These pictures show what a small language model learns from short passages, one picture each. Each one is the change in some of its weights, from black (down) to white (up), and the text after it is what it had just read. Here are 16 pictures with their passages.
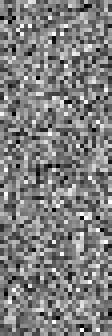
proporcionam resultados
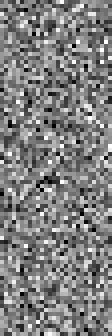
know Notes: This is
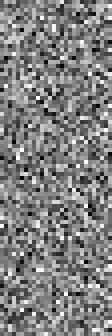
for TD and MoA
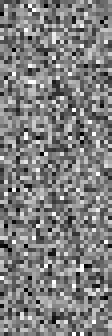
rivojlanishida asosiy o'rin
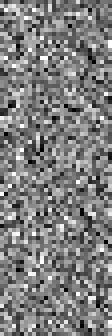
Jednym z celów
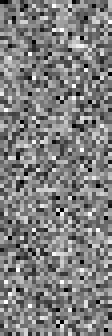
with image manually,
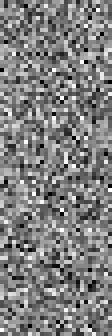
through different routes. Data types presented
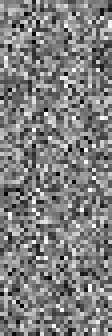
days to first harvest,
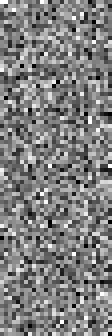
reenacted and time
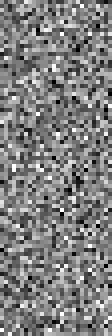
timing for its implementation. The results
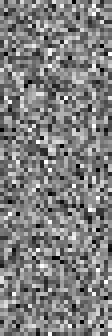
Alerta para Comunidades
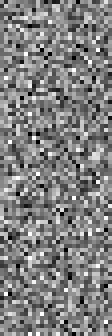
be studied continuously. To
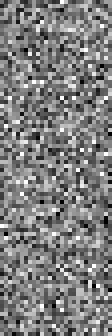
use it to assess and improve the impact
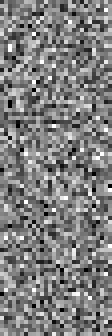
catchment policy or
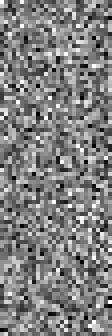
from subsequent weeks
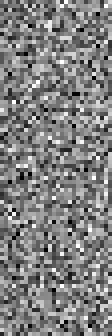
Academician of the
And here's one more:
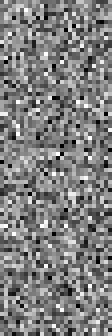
doped into the prepared
